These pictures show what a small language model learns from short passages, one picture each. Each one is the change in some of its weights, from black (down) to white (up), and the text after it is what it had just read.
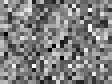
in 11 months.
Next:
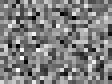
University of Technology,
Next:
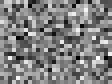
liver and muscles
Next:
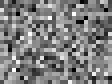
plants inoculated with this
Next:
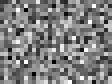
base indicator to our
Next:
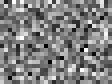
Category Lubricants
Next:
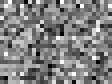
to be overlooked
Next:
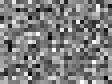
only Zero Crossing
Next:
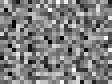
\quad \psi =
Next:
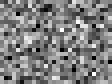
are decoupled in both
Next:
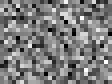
generates and verifies
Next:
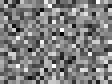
slight movement towards
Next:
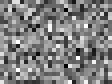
monuments of India had
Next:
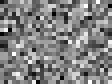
based on detailed design.
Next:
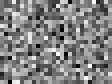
working groups to match the
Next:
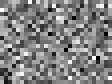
Model Order
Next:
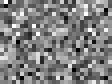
consisted of 289
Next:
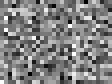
than living cells.
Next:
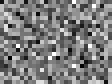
-secretase 1
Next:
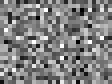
2022] however this is
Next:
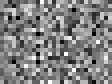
there is growing interest in learning
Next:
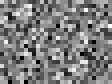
during the bubble
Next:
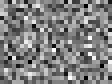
so the terminology is
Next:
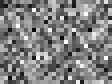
needs and may precede
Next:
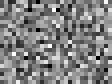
diseases (e.g.,
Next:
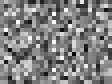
losses are computed by
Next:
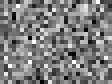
and overall resilience.
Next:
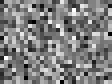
status), "sine
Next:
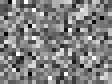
offers a wide range
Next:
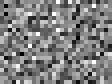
tool were selected for their direct
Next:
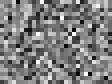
into those categories are based on
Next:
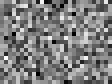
perceptions of the five
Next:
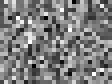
air into the system with the
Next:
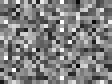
the Helium is the material
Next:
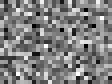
department of electrical
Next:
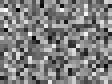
new system with a baseline
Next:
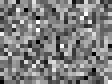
the exchange of knowledge is
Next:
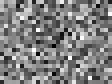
of the study is to evaluate
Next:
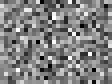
contexts. B.
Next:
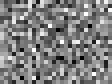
changing form and structure of the
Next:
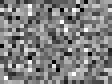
that the concentration levels of
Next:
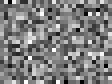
weaker banks will
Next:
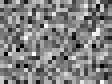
for initiation and maintenance
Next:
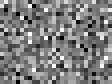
constructivist view of
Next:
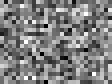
us to determine exactly
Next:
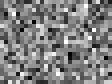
in identifying infection and
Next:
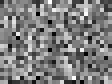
the phenomenon of
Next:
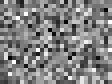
paper uses Worldwide
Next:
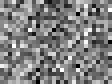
to produce the corresponding
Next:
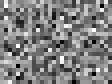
student teachers in available educational
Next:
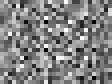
images of forty 12
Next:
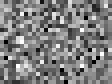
5 min. The deep
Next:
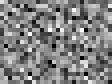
Applied Physics*,
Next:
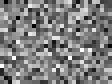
of the reporter to
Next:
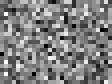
industry completely.
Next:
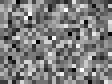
the effect of treatment, means in
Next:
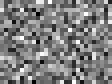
ensuring the safety of
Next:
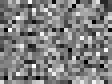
and Rasayana
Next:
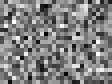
in social anthropology
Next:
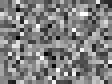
between the PSA and
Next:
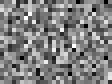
the original method has a
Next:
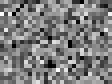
the ADBE system,
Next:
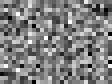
capable of sensing the
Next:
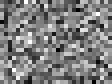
dominated by clay
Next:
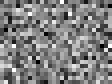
power. This trade also
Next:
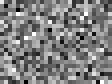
the penetration
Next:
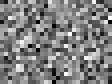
of Sample No.
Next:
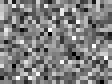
2: Import and
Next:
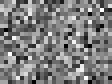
the legal frame of
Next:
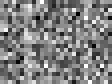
and provided feedback
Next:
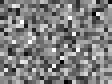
traditional blockchain
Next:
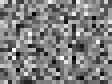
research on the competence of
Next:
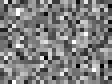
as environmentally, socially or
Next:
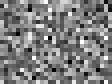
apparent from table 5
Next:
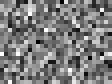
the same title, we
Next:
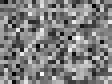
body weight and growth
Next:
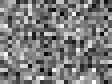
the National Support
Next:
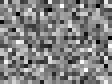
ins Sortiment eines
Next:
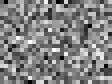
target variable is Class which
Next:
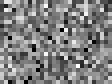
the dark at room
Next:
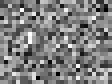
antioxidant system in
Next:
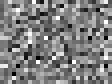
a median survival
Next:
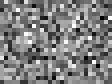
soil. They are
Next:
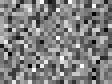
and to show the overall
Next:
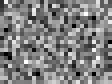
personalization and improving
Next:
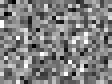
raised in chapter
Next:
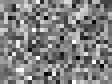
of the XR systems. It
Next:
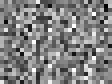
tools. Teachers'
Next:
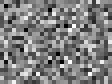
system is the most efficient
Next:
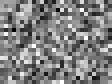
in the group IV and for
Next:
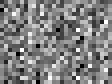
inventory management practices
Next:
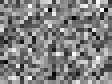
examination and laboratory
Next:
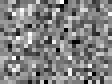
contributed to this work.
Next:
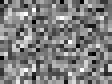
of healthy white matter
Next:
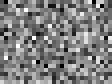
argumentative behavior
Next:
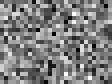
C, D)$ be the set
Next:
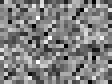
*International journal
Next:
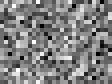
(Sadr) of
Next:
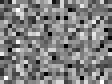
Case and Costings
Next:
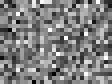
and normality probability
